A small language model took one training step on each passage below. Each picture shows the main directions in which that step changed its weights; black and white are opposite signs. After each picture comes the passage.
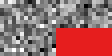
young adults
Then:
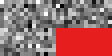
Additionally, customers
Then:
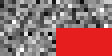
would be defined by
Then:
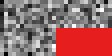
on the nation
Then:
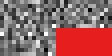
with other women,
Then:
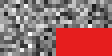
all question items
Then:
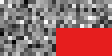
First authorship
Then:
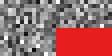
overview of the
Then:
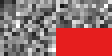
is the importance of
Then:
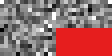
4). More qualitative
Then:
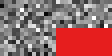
are such receiving
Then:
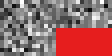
and Conclusion
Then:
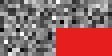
und meinen
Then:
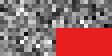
resolution of 1
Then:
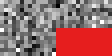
ratio determination,
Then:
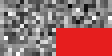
at the time of
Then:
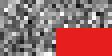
second and third
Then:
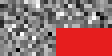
a theoretical and
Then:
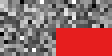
criteria to determine when
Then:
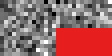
factors affect the structure
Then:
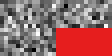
CMP: the
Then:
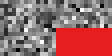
media, family,
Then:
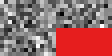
public and private educational
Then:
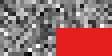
context of production
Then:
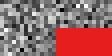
the spatial structuring
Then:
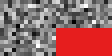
with simulation
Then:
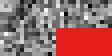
velocity leads to constant
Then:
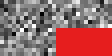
idea of self
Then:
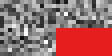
the total required
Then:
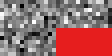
and its sustained
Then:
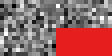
and consumers.
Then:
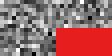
less reliable and
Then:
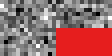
systems as represented
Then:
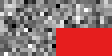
Bloor and
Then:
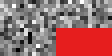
and written
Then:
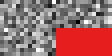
be the same value
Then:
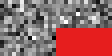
and channel parameters
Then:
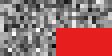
the objective is not
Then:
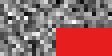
patients, collection time
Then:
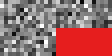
colonies are
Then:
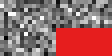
in the framework of
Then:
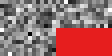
media messages.
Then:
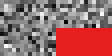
numerical response may
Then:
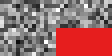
the different nature of
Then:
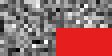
a rise in
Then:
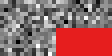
it is described in
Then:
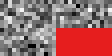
sources in order to
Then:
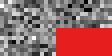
forests in central
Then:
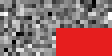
that will aid
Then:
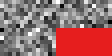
must be taken into
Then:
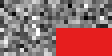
development of a European
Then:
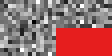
to general adoption
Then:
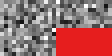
rely on highly
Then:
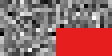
for Management 752
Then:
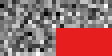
can be clearly
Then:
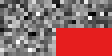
analyze the
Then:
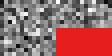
teaching for a very
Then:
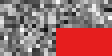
the cells of
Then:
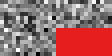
silt before
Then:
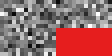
future CAP are
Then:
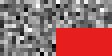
a reagent
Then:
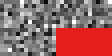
of ROS
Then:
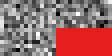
the differences between male
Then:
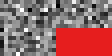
percentage distribution on the
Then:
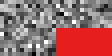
stars have been
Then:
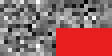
Furthermore, we
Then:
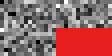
in Bassin
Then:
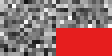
by three failure
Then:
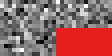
approach used by the
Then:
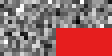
processors, and
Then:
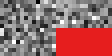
get secondary education compared
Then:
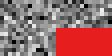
inchi –
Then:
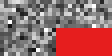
comprehend the
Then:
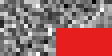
a SPP
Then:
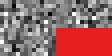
that stimulate
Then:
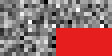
of monetary
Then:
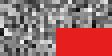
the continuation of
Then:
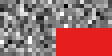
set and then
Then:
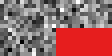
for each of the
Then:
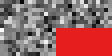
Matrix for
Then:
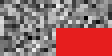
the highest detection accuracy
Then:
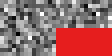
country. In
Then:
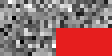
reflux disease
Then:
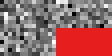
reserve was
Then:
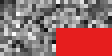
is able to get
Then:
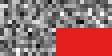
also reduce the ability
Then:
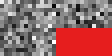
PU 5 cm
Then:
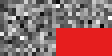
stage to assess
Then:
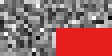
a lower accuracy of
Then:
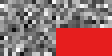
defining aspects of
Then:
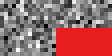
validation accuracy.
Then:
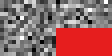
short format about
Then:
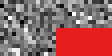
information learnt from
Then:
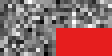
although it is
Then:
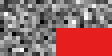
size calculator by
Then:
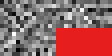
interview in its main
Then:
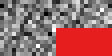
can be used
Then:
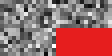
change the surface
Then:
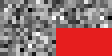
The graphs of
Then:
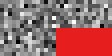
of up to
